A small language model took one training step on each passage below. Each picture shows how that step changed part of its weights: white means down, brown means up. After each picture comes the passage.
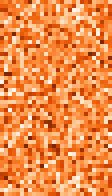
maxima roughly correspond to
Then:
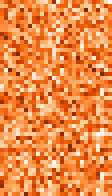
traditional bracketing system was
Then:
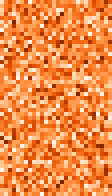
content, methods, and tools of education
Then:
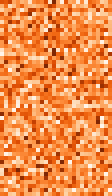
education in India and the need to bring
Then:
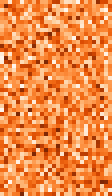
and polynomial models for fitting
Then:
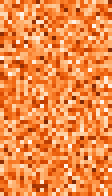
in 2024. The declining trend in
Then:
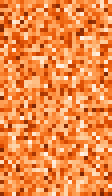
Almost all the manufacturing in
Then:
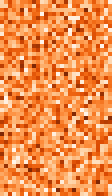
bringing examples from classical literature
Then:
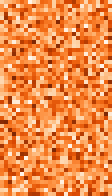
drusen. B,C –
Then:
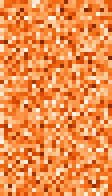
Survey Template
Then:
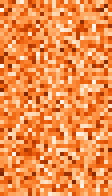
99, Kharkiv,
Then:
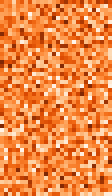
any other business including SMEs and
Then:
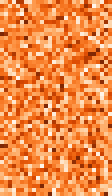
of the SLS. Following
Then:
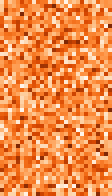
most abundant families are
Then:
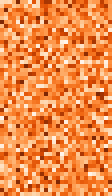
at the borders of the studied
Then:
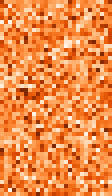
oxidation condition, thermally grown
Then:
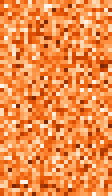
of iodine monochloride
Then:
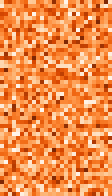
viability, complications, and facial
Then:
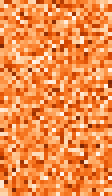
The impedance value is related to the
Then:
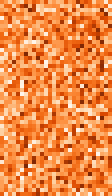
Television Advertisements
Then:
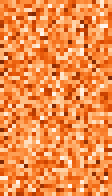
12 hrs. The rabbit
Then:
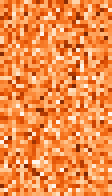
[3]. The definition of culture is important
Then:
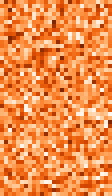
ischemic heart disease
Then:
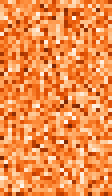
run. The sub-directories
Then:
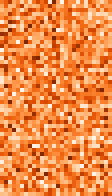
content. Furthermore, there is a need to
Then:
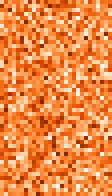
the most important factors significantly affecting the job
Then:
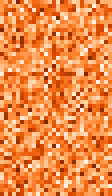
in such a manner that the modal
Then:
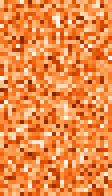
significantly higher than that in HDPE.
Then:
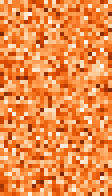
regulatory site(s) of this
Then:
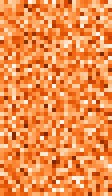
of view, measuring the capability of
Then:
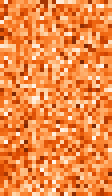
as well. Many games emphasize
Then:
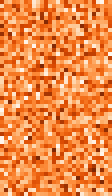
distinct advantages over traditional methods.
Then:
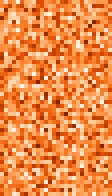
air temperature range, 20-32°C
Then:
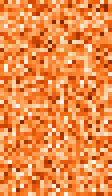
be mainly a PowerPoint presentation
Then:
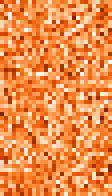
We have $$p_n \leq
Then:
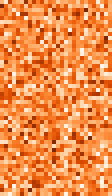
the vehicle under test. Figure 4.
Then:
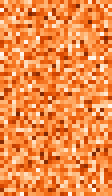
three distinct homogeneous
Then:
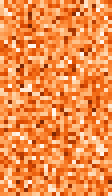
metabolized in the body of the
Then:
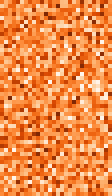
of noncommunicable
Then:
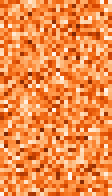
in 3.8% with variations from
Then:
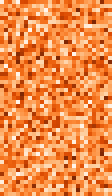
recommended among others that principals should
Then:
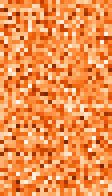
work of art, this has
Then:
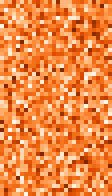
learning capacity, with evidence showing that high
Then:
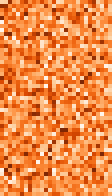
and analytical skills. This paper aims to
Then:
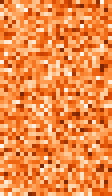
that this approach surpasses traditional
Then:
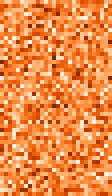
of composite sections. To
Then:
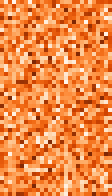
outlet conditions for the all Inner
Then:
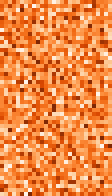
maintained by appropriate experimental manipulations and
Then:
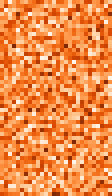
global supply chain can be efficient in term of
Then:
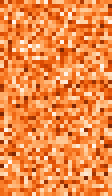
manually clustering the unstructured
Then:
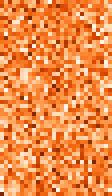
Allowed time variations were limited to
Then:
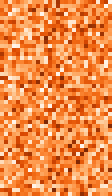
of research objects optimized for
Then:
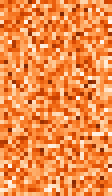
“power users”, who are
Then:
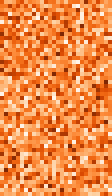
nationalism and patriotism will
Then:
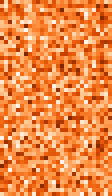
effluents can be considered as an
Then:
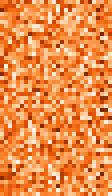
versa? To what extent are
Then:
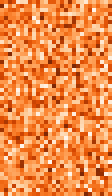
for rescattering into e .
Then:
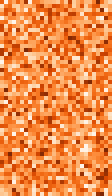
and setting a quit date,
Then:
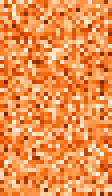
state, the country has had its fair
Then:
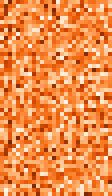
learning a second language. The first one is
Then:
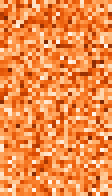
Palo Data type: Frequency
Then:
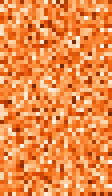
for georeferencing the
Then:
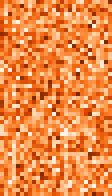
it transforms into the pupa stage
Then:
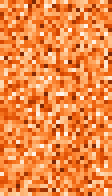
can be found in the online version at
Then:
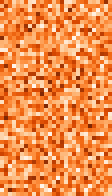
students be taught how to use
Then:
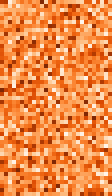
higher in the counsel group
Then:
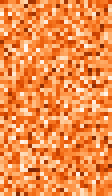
RAN implementations are intrinsically
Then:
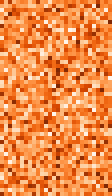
due to changes in seafloor
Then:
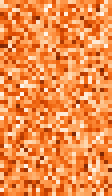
Jul 06 Station Location
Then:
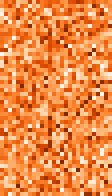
the resulting solutions from silica
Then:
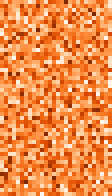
the VR-based training. The impact
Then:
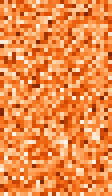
nutraceutical components
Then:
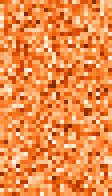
even ages of litigation.
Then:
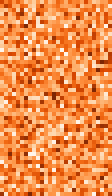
$z(t) \equiv
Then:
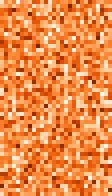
the flotation was employed.
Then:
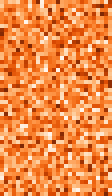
perform cost-effectiveness analysis
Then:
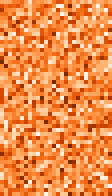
neutrality but rather respond to the
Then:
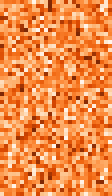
outer surface if it is natural fibres
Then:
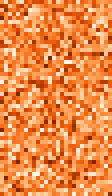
increase in the primary flow pressure. This is
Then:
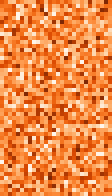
treatment plants (WWTPs)
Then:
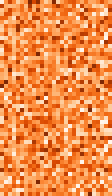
the developed collateral veins
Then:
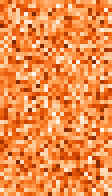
(Seamless) - Full
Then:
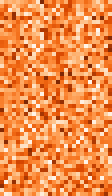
to free thiocyanato
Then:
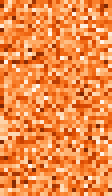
redox species.^{7–11}
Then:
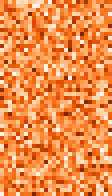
the tail thickness is moderate or
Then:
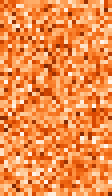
a cold room is generally
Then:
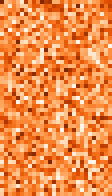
. Each agent A_i has
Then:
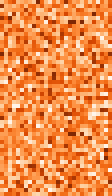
what will the shared library of
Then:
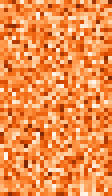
*Soundplane*, Zvuk
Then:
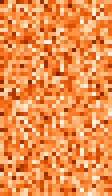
C., Gamaniel K.,
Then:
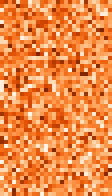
and podocytes, and its
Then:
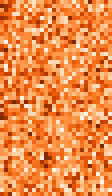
(9.6%) who indicated access off
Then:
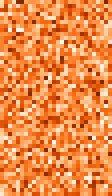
of the SC across different demographic variables
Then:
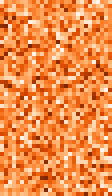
the mouth or throat from
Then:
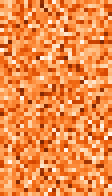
This implies that some of the dense
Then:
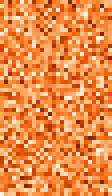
barrier-free access aligned with
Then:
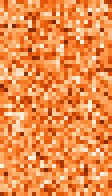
Bill Clinton come tell
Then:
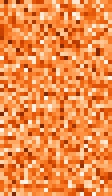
does not contain any OMe or
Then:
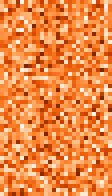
product moment correlation at a
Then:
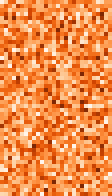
examine urban transformations, featuring
